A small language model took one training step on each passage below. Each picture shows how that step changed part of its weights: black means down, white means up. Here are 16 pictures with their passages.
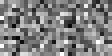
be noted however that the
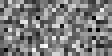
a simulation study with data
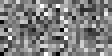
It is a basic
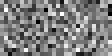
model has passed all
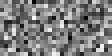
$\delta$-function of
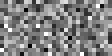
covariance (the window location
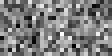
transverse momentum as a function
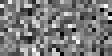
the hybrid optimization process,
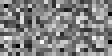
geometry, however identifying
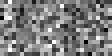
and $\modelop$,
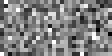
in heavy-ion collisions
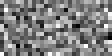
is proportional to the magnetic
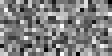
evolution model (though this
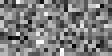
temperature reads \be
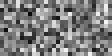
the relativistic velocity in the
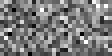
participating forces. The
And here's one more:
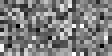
state of knowledge of the
